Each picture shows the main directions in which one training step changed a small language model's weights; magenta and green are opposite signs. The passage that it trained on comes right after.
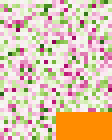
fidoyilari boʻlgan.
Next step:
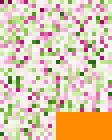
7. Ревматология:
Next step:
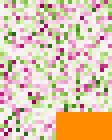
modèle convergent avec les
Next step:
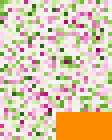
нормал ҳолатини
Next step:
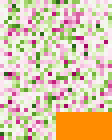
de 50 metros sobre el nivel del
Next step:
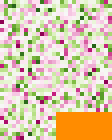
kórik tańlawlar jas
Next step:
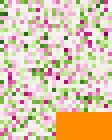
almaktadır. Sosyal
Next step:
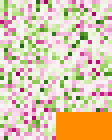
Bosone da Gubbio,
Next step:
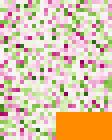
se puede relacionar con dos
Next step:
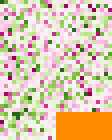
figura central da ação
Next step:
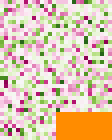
Индии изучаемого
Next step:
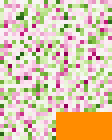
asing yang memiliki teknologi
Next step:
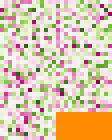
and tasks for implementation in
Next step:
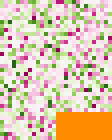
рынках труда.
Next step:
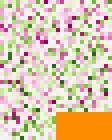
yondashuv, intellekt,
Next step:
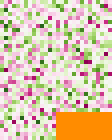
поддержка деятельности
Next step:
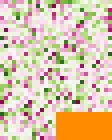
tecnológicos como forças
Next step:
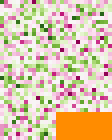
проведена комплексная
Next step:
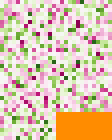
Оригинальное издание:
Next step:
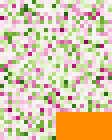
ko‘ra hayvonlarni uy
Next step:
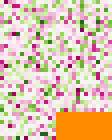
uma dualidade: a manutenção da
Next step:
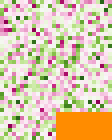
cirurgia do tipo Madden
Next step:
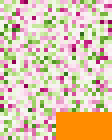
amalga oshirish mumkin
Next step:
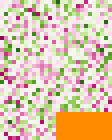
reinforcement: A case
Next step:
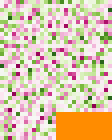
solid tetap stabil
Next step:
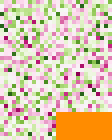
Investigar as percepções dos
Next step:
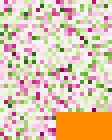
decentralization reform in
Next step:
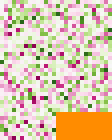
formas de terceirização.
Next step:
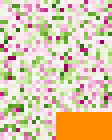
Ismoilov Sahifalovchi
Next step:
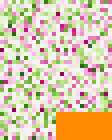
eram feitos os alongamentos de
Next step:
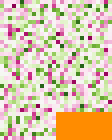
some subtle trick or
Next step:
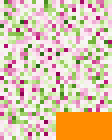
университети Сайпова
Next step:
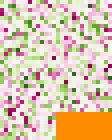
mencionado códex, para os
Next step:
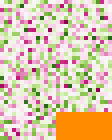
контроль за побочными
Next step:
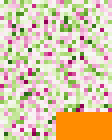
sumkachalar, tikuvdan
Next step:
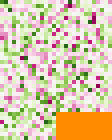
Pendidikan Agama
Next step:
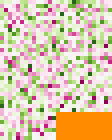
ayrı olarak alınan 170
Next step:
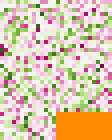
effective, is still
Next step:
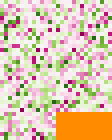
личности обучающегося
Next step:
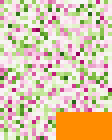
insondan katta jasorat,
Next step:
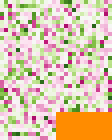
o'sishi va rivojlanishi vegetatsiya
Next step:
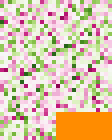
auxílio”. Embora
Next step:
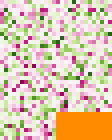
беради. Тадқиқот
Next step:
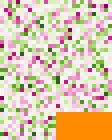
Основные патологические
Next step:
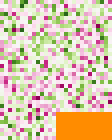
“elitalarning aylanishi”
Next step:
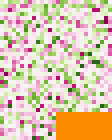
الجزائر: جامعة
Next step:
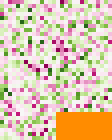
öğrencilerin akademik
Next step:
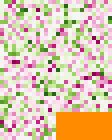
منفی دور می کنند
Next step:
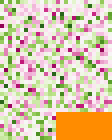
Минстроя ДНР.
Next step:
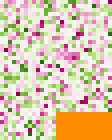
Toshkent: Universitet,
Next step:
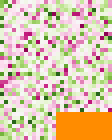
в привычной его форме,
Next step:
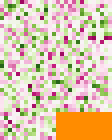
свідчать, що фаза
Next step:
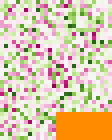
Gider Sivas / Kangal
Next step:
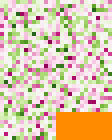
activă a inteligenței
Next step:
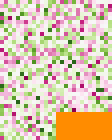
potencial educacional em suas
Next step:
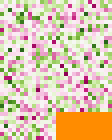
devoni”ga o‘tgan
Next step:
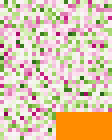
Glutamat kalsiy
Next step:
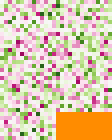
оқибатлар билан
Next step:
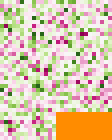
discorda das seguintes
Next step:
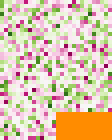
de discapacidad, desigualdad
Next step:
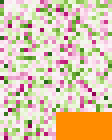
servidores, observou-se que
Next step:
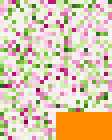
und Herstellung nachhaltiger
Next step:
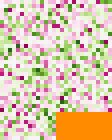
2023) asosida tahlil qilish
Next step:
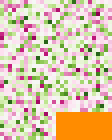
moradores da comunidade, que
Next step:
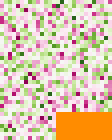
dabei den Ansatz von
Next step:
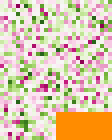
Karl. *Manuscritos
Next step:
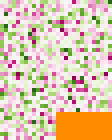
har bir kitobxonga
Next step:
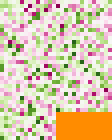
meta de escalabilidade é
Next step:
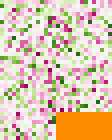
див. покажчик
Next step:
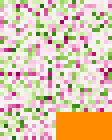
Mininet. На основе
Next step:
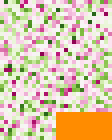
використання модальності
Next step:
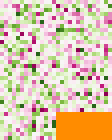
yonib ketsa, alangani
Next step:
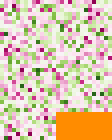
Shavkatovich, S. H., &
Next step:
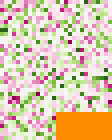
boshini egdi. Uzoq
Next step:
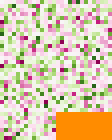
informativa contemporanea non si
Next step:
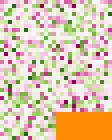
cumana* Wallr.) on
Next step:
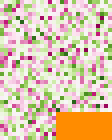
etuvchi binolar,
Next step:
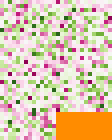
la ubica entre las de mayor
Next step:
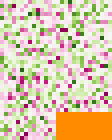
to reduce consumption and
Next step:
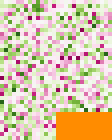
Sudut 10° Total
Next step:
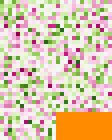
roli demokracji
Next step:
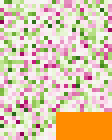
baik jika berhubungan
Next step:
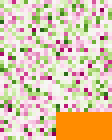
патологии среди мальчиков
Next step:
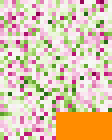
yuqorida ta‘kidlab
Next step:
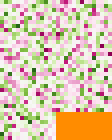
Давлат стоматология
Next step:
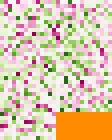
a todas aquellas cosas
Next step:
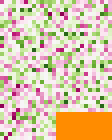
засіданнях та отримання
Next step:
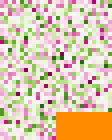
of speech, fluency,
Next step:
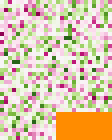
associadas a câncer. A
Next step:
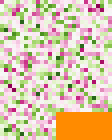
8 Siydik kislota
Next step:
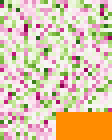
41 пацієнт.
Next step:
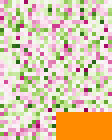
beradi. Hozirgi vaqtda
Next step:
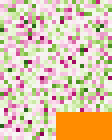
El-Senousy, W.
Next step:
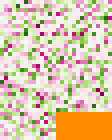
в фактически наблюдаемой
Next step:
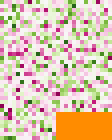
of Administrative Economic
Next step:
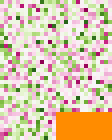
nicht genügte. Nachdem
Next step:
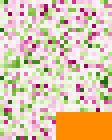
рус. в здоровом
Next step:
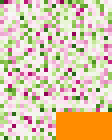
jelen van, és mindenki
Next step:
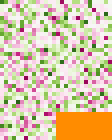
en hebben het karakter van
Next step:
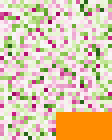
concept of accountability
